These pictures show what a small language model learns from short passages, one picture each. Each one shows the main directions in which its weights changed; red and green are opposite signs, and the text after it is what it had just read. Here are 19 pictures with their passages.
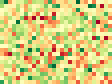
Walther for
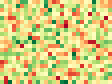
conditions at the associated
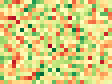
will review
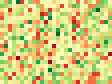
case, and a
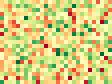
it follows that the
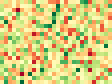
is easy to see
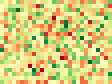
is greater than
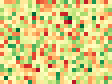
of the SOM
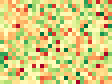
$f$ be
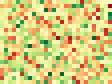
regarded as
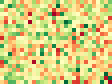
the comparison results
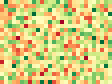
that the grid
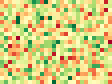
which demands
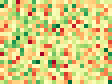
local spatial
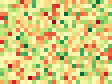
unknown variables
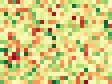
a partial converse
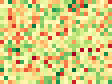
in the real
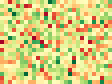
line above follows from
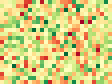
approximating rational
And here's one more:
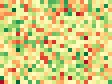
proved that the total
